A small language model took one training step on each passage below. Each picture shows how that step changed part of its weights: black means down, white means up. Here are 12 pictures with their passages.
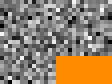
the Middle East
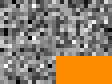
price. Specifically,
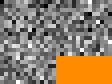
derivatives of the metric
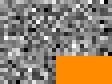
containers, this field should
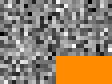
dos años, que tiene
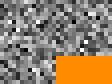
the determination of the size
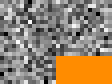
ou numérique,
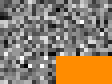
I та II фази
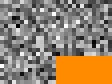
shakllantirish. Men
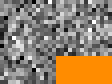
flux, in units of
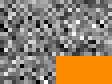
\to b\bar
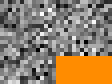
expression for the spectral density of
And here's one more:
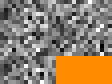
the highest valence band
